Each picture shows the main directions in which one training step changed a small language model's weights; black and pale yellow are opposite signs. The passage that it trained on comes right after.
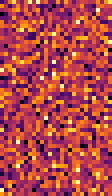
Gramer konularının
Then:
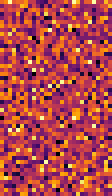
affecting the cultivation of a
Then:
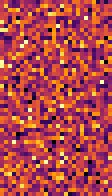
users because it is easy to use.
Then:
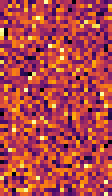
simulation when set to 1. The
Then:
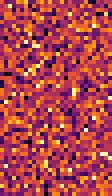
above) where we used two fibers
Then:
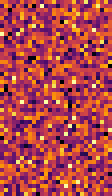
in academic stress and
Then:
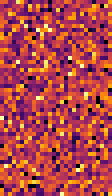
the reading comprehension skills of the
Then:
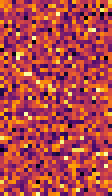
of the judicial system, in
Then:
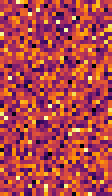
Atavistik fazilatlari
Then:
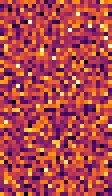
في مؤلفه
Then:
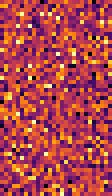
restrictions should be understood
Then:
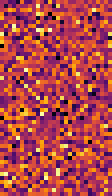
humanism, the scientific naturalism of
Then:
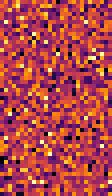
of the radionuclide being
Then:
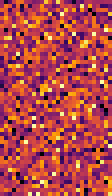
There are techniques for reducing
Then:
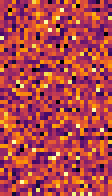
и теоретическим
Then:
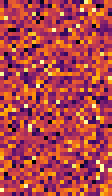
Tadqiqotda gradient
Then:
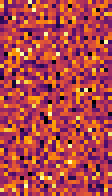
zarar verebilecek
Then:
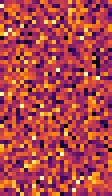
en La Isla, uno al
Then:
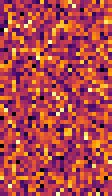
the content on screen time of the
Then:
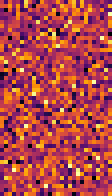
l'année 1998 par la
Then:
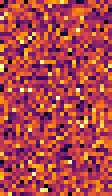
spiritual terhadap
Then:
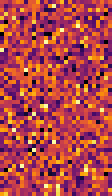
terjadinya suatu
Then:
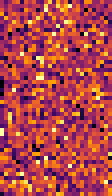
about 150lbs. All
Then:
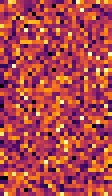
Kesepakatan ini akan
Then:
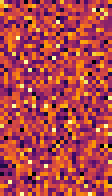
ServicesActions branch has
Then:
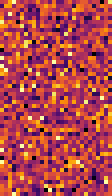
ou outras empresas. Nas
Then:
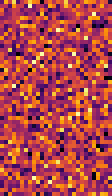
oshirishda eng qadimgi
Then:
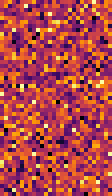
the 2 day old females of
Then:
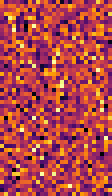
group was not given discharge planning
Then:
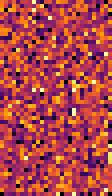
increasingly utilizing and becoming more
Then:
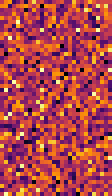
purpose, the University of
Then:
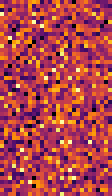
текущем временном
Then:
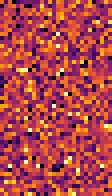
perimeter to anodised
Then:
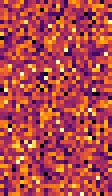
accordance with the pattern in Figure 19
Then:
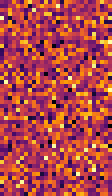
proposes SLA refinement,
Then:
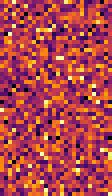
only the task for W6 stands
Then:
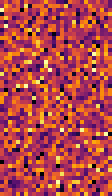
кўтариш машқини
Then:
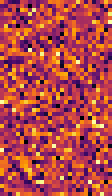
çalışma, mimari
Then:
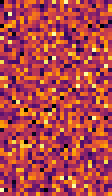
Bu yıllarda edebi
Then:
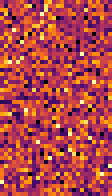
муайян ишлар
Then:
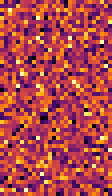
on BRICS and the Euro
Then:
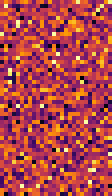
ushbu kompetensiyalarni
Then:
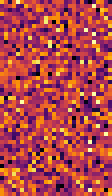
Chunki yoppasiga
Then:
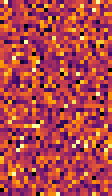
look into the specialization in specific area
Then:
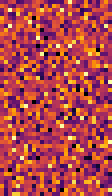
Anclaje Etiquetas
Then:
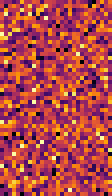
the total energy of the wireless
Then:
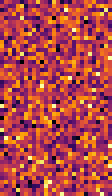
psychological and pedagogical factors of
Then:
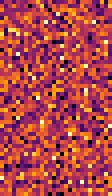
arrival of noise in modern MRI
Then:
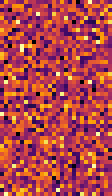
and Discussion The results of
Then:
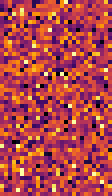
it also predicts age and gender –
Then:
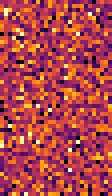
Return $\text{sk}
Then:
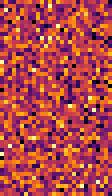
banks in India in 2019 is
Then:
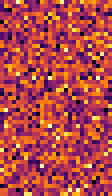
Rast. Winona Lake,
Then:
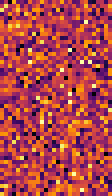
P . As usual, the time that
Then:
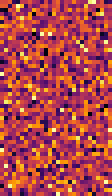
and degradation of the
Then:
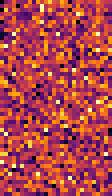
8.4. Washability The
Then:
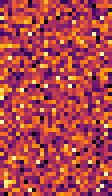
ёрдам беради.
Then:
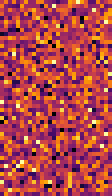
patterns of pure bismuth
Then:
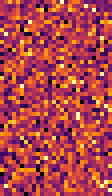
in remaining 4 specimens, the
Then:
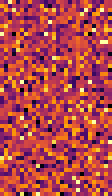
ta'sir, intensiv
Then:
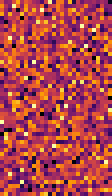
предыдущий период
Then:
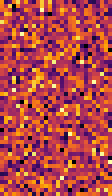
even in real time environments [12].
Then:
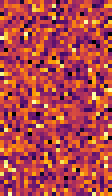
к участию в деле
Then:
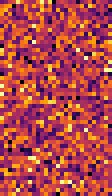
natural media such as soils. This
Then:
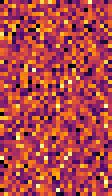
the expectations of the occupants
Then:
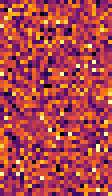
be used in low voltage
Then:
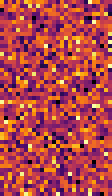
evaluación del patrimonio en
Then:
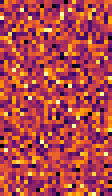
be viable in a learning environment such as
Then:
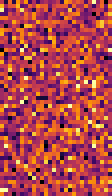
NODAVLAT OLIY
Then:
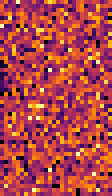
future releases. III.
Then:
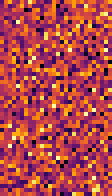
turbines [24]. Three conditions
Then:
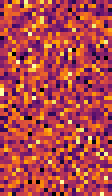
with continuous improvement in the technology.
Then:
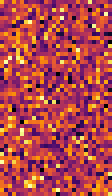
izlash mavzusini
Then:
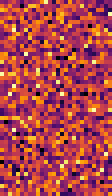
infection [6]. It is a
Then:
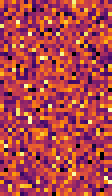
bilan shug'ullanuvchi
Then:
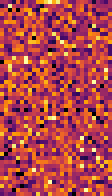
authority and responsibility from higher levels to
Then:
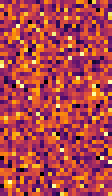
независимость от
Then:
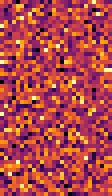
and how it is coded) and
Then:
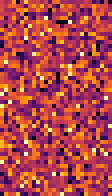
hours. Subsequently, they
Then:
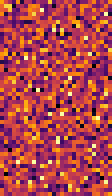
(both conditions clinically diagnosed using
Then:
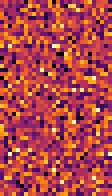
Senior Citizen Act
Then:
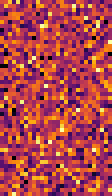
a general-purpose tool for
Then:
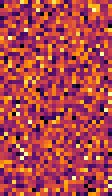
Improves Teaching*.
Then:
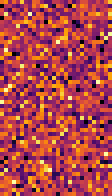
minimumrente op preferente
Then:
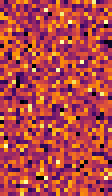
of almost all spheres
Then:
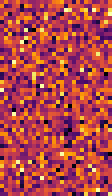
analyses were performed in order to
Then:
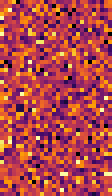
or acquired. A schema
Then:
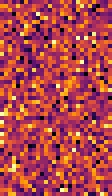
volume 2, No.2,
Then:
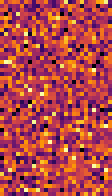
alat untuk melanggengkan
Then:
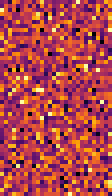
de vida o estética de la
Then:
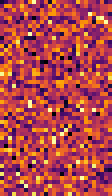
que precisa considerar a cultura
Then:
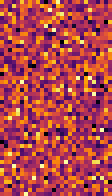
die Infrastruktur und
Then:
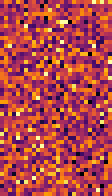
cubic equation could not be
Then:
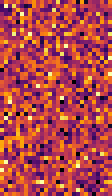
nutrients of the *V.
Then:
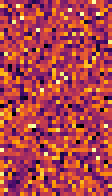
CNR and the University.
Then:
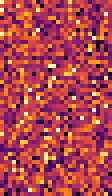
19. Jahrhundert wurden
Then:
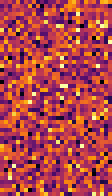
خارج حدود
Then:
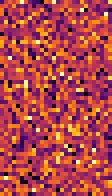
função jurisdicional e a
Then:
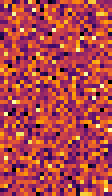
the other hand, internationalization within
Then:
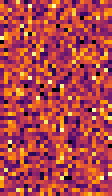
кўтариш принципига
